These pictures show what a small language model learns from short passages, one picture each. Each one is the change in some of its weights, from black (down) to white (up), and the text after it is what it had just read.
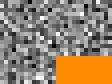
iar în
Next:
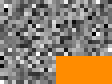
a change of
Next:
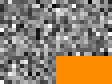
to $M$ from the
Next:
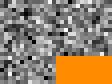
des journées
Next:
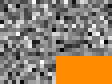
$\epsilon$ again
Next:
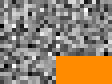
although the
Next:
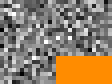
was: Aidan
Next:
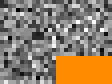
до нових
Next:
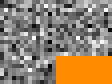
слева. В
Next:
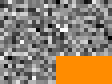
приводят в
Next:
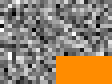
recall the notion
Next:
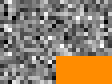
paper, let $1
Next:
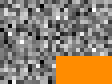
second, the second
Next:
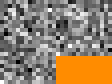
defects being the
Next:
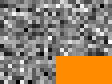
за тот же
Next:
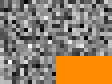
no coherence
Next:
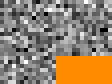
cream. A
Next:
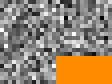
it turns out
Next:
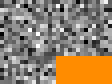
in Mexico
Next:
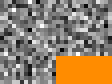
knowing that $\phi
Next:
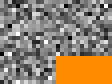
the proof of the inductive
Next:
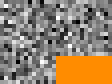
expansion or
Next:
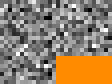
va ochiq suv
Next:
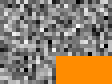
complex unit gain
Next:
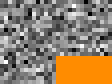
that $\vec{v}$
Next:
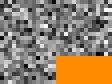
de componentes
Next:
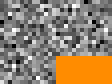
It follows that the intersection
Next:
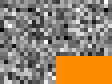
шу ерда
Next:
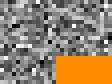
for all $k\in
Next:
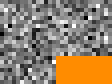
S ,$$ which means
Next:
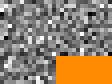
$\Lambda\in {\cal
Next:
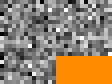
and smaller than
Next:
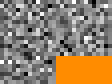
(n) (\varphi
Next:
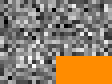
is a Cartan
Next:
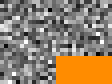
non pengalaman
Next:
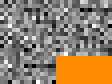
\leq \alpha \leq
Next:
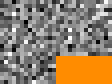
nas redes de
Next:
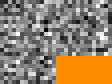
we shall make use
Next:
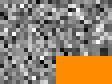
especialidad es
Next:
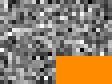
way having the
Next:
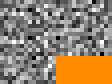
а также
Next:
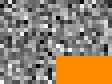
de trabalhador
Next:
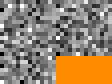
the rotation numbers have
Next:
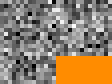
tindakan yang
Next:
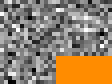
of $\mathcal{G}$
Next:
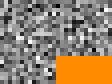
A similar risk
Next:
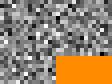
form. The paper is
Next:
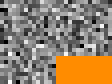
el estatus de
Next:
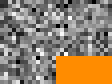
may suppose that $
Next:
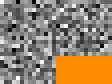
the left-hand
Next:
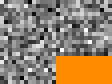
Quality Function
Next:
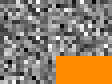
(ii) holds for such
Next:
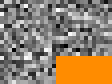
of the phase is
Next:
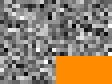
superficies de
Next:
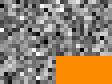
In the diagram
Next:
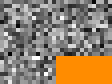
group $G$ is
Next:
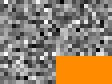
front ortiga
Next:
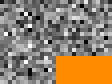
in its full
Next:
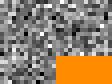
open in their
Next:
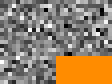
The reader is
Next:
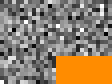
aittir ve bu
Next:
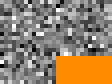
and give possible
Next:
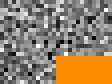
definitions, some
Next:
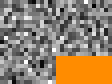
. Če
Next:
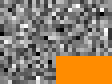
Moscow :
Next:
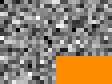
Open Access
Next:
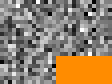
to prove (iv) it
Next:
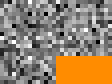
which is cheaper
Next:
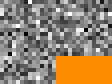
but-un umr
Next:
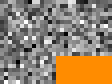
\to 0$, we have
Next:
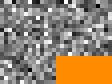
records, among
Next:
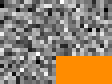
В данной
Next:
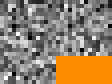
chuqur his
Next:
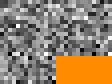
for any $ \omega
